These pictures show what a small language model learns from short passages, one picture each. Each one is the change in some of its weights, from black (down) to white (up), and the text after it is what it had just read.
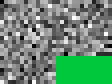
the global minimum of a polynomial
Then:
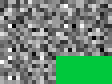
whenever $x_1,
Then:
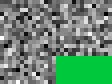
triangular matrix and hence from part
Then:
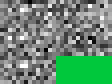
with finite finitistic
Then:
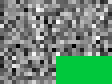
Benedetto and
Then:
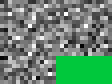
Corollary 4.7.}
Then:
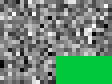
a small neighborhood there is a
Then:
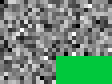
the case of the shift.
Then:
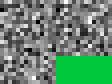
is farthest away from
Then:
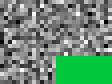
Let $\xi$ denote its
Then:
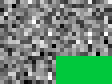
has a similar characterisation for
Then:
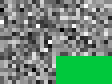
$\Phi$ and the family
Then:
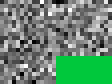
systems, manifest complex and
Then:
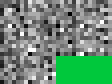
so we can modify
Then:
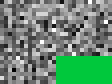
in combination with a controller
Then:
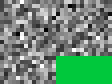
four. For example,
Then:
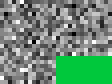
since they are implied.
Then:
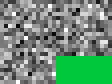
\forall z \in
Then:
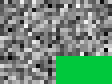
We can iterate to get
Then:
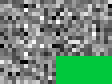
D')\cdot \widetilde
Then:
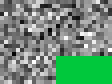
treated in [PZ].
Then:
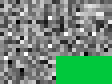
in \eqref{eq:
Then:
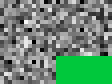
Notice that the control input only
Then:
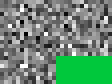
particular, one might characterize
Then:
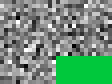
Euler's relation), \\ in
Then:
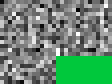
{\ra} {\rightarrow}
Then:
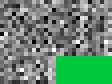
investigation of absolute invariants in
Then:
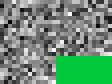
1$ such that for all
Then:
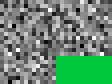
range of $\varphi$ and
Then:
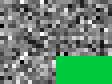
expected node coverage.
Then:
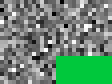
$\phi$ is an isomorphism
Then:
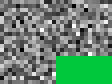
oscillations due to the
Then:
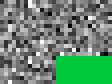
twisted, then the order
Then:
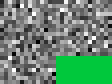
finite, we just let
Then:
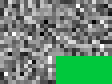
we use the alternative identity $$
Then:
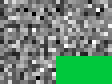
system with distributive delay variables
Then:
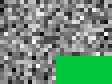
for the elementary method of solving
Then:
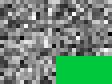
\textbf{2010 Mathematics
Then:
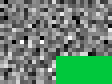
property, respectively. {\bf
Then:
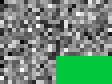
the homogeneous degree in question can
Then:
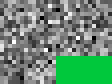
$\pp$ be the characteristic
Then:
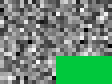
$\alpha \geq 2$
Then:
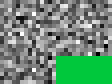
show that if $w$
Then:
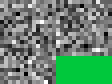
symmetric positive definite matrix and
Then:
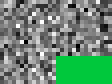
state $i$; thus let
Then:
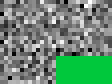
equations in each different region as
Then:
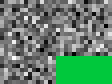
fixed complex number $a$
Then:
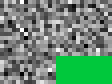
no longer disjoint. Then,
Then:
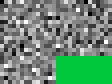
related to the interior Dirichlet problems
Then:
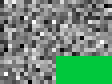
from blue (no current)
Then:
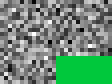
leave the routine
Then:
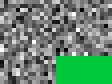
Lie superalgebra. There is
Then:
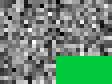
the computational time can rise
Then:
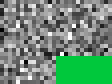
the following. Recall that we
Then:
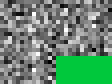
enlarging a
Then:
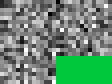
the quenched probability of
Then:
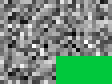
versatile. The
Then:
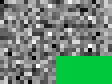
the geometric structures of an extended
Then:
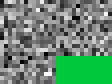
type I; the irreducible representations
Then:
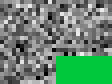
homomorphisms between two polytopal
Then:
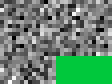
considerable work on changepoints
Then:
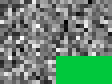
comparing fos when the
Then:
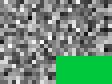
be solved. By contrast,
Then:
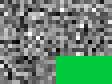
product of total curvature and
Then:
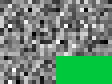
all $1\leq
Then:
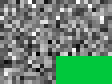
relevant. Then the set
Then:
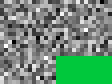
This area is out of the
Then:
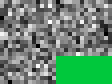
the largest clique and
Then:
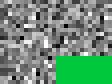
\textbf{Remark 1.}
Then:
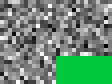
a neighborhood of the origin,
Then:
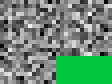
out that the result proved in
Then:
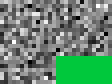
on $G$ is stationary
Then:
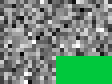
within the class of more
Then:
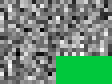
intersect at $(r -
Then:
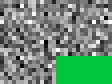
convolutions we have
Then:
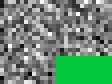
from the regularity at the origin
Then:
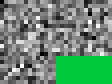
the dynamics is linear in the
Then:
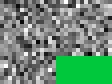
subsequence, it can be assumed
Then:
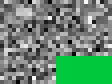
does derive explicit error bounds
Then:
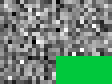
the problem, and in exchange
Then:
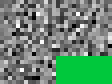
curves. \newblock {\em
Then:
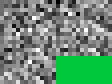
characterized by the choice of the
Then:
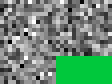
is holomorphic on $\hat
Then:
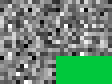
all $n \geq
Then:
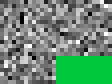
value of $q$, the
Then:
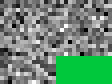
constraints for a simulated as
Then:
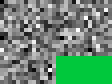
the function $\Phi$ is
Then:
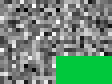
$k^\alpha$ and
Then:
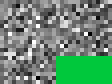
apply Lemma 2.9 to
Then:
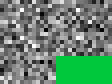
Learning Chaotic
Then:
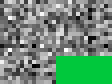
and Grassmannian,
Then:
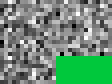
is completely explicit (cf with
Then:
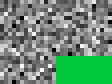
method for multiperiod
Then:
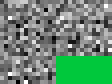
commutative semi-primary
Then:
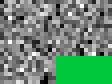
of $C'$ under this
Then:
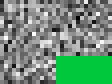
flow, and (c)
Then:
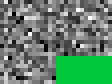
Nevanlinna theory in
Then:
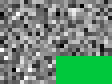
What matters here,
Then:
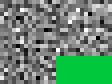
integrity factor or the
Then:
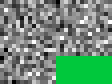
small, in comparison to the
